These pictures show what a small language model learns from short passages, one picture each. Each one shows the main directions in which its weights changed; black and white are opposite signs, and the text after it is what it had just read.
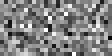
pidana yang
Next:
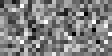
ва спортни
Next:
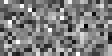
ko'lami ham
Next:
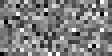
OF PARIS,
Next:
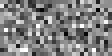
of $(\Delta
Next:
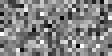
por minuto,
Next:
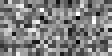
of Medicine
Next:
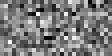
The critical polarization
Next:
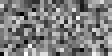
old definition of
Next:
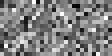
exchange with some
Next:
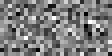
identificar los criterios
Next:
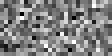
in the water sector
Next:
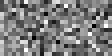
і на рівні
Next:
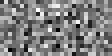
fundamental frequency 150
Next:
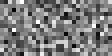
precess about the normal
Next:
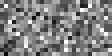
the cross section in the
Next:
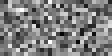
describe the fluid dynamics
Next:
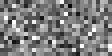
by the chemical
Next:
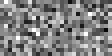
of Constitutions.
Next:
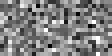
also inelastic
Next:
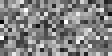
* Total
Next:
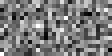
optando por una
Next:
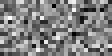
A Agenda
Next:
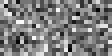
cases. For $B
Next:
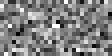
accepts a
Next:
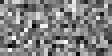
forma, que para
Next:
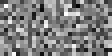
Contest in
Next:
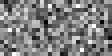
they accommodate
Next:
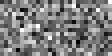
investigation proves that
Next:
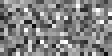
limb minor
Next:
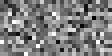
of AI closer
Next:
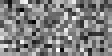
In addition, the
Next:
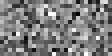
Tórax +
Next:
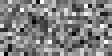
o actas de
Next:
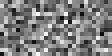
analysis. The results of
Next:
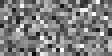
the lattices to the
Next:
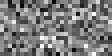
the solution summary,
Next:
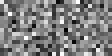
foundation (W)
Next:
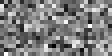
mouro na
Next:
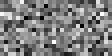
relationship between the corresponding
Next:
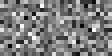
of jumps in
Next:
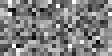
influence. It means that
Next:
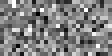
to administrative
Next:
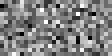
theories. In
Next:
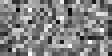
VaaS system
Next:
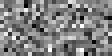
the convergence rate
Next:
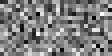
team to improve
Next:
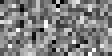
ha tenido
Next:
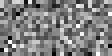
The data for this study
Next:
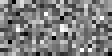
materials thereby reducing
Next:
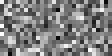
mediato dal
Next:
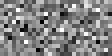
quality of living
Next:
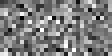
30. Orange
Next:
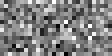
sabab qilib
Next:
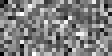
itu perlu
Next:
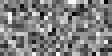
This equation has a form
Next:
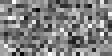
as long as they can
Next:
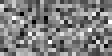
of text critics of
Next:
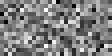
numerosas organizaciones
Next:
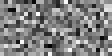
patterns and the relevant
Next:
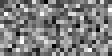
a semantic
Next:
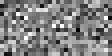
um fluxo de
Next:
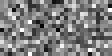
Shiva has been
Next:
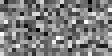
of the image, but
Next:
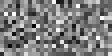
operationalized for the
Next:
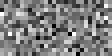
annealing temperature
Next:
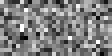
Furthermore, correlation effects
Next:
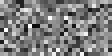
rough correspondence of
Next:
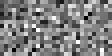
shear flow time
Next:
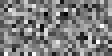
todos os
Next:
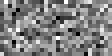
processing, and
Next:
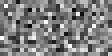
their roles.
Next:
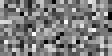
of the possibility of
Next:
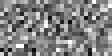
garantir que
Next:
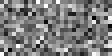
Practice of
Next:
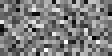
classified. The
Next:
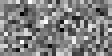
(including the
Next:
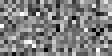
rapid construction
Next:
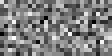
necessary standards and
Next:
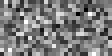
string of each
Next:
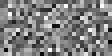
agreement with the
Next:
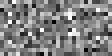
interest The authors
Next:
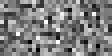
temperature profile within the
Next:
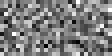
delivered to
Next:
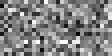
parameters $\mu$ and
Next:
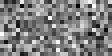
of the imaginary
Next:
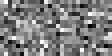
teacher is willing
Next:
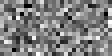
this work. For bound
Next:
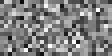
for liquid water
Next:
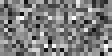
in the respective areas
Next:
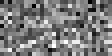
asymmetry parameter of
